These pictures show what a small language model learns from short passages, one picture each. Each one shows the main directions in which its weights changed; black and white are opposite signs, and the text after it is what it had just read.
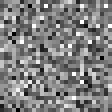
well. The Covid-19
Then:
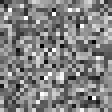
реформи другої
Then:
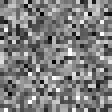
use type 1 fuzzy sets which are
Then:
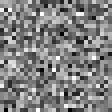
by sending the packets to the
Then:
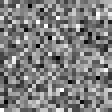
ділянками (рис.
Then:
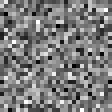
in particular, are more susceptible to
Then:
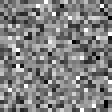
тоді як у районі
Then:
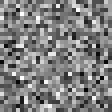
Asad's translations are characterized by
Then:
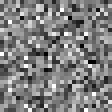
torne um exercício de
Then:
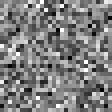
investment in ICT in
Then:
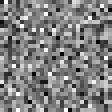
fortfahren oder sich
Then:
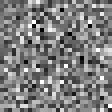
navlarida ham kasallanish
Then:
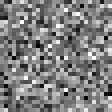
tilida *o'zing*
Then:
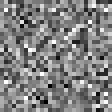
yo'llarini topish ushbu
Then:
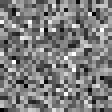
protected the rights of all workers,
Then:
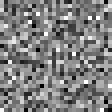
goods. Table 3. Fully
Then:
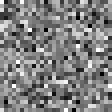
children infected with HIV and
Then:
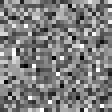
Merino Muñoz, quien
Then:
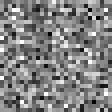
(PSD) charts of
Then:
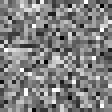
is looming large: increasing number of man
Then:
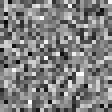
were isolated from a transgenic
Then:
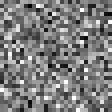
многомерные, более
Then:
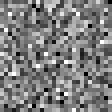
nizo oqibatida yuzaga
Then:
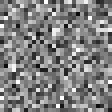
armed groups had common opposition to the
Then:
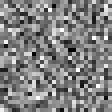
is based on 36 informal interviews
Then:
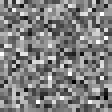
toqatlilik, saxiylik
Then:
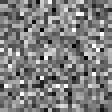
working as a full-time
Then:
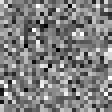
are as follows: TABLE II
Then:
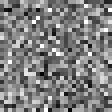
berish uchun suvdagi zaharli
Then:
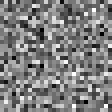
seksualnej Polityka
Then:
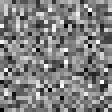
dictionaries published in different years
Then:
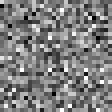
maqsadga muvofiqlik,
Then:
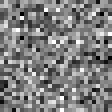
planning horizon. However, this
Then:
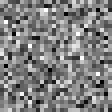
que reduce a sección interior do
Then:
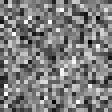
the framework encompasses social and personal
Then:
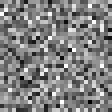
realizar os demais mímicas
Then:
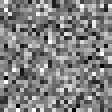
as depicted in Figure 6. The
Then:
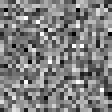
mais segura que o Midazolam
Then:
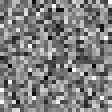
fikriga ko'ra, til
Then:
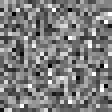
варто було помістити
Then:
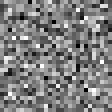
by Energy Strategy Group
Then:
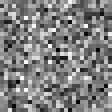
yield and nitrogen use efficiency was very
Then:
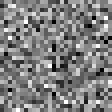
\cdot z - z) = K|x
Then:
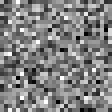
oshiriladi va zarur qarorlar
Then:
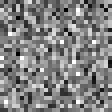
backed with academic theory and
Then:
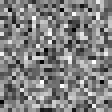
entnommen sind, habe
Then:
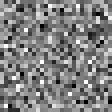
respaldo legal en la práctica
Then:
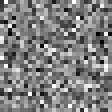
Orest Melniciuk și
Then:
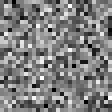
to look at the publications' growth pattern
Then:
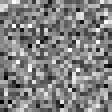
from one *P. duryi*
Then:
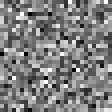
- Buragohain, R.
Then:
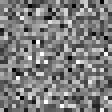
як порушення митних
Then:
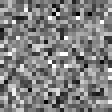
уровня жизни нашего
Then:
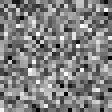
in the European and Turkish
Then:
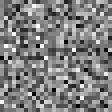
the leading part in the formation of the
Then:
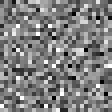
типу. Відомості про
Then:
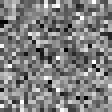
machine learning models while preserving their
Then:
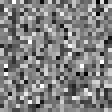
because studies showed that they do not have the same
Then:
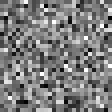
vale notar que ao construir uma
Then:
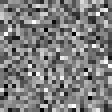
fereastră a etajului
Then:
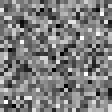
achievable rate is maximized.
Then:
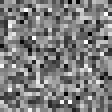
Percentage 1. Agree
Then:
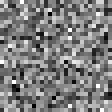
by CAMS vs. experimental
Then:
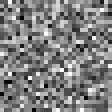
2000) showed mainly urban areas with
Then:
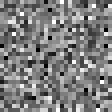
coefficient, negative slope, moment
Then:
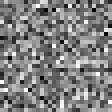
en equipo. De esta forma, el
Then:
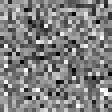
местам. Новобрачные
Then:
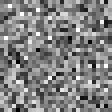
construction projects in India was more
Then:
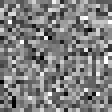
Nano Cu Plexisol
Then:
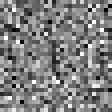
symbol of the collapse is
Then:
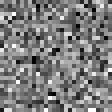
produced, projected, and published
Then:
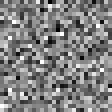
used in research on the psychological approach,
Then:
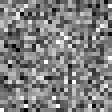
stress during the growth and development stages can be
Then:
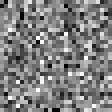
surgery in deep infections
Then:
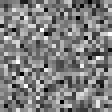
best and worst teams and
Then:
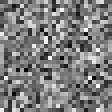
chap sohilida c)
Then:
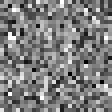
defects. Fig. 5.
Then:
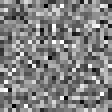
restrições parciais.
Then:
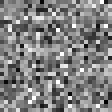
зменшить прямий
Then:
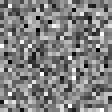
humanidad y tecnología,
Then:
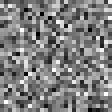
array of time bound data on a
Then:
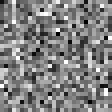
use of tensile analysis, XRD
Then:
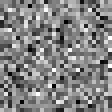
atau lebih baik dari
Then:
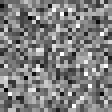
[4]. The axial load for shear
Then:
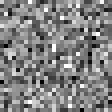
que traten no solo lo
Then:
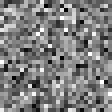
as a country of destination."
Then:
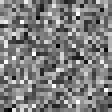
Lickerman D. Integrating AI
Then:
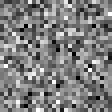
the room. At the end of the
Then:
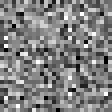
Identified 16 common challenges reported across
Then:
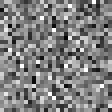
the position to be reached due to the
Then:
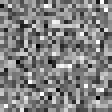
transformed ... anti-colonial
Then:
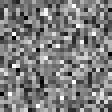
Market explores how they perceive
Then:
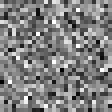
and reduces greenhouse gas
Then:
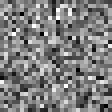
HF is often regarded as one of the
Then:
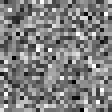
da ação social, assim como
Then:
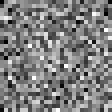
entanto, a falta de um
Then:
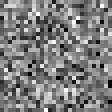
parameters that are of particular importance to the design.
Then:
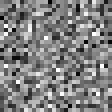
ma go. Nie wiem jak
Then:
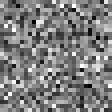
group and experimental group. Here experimental
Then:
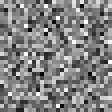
(pendidikan) dan sikap
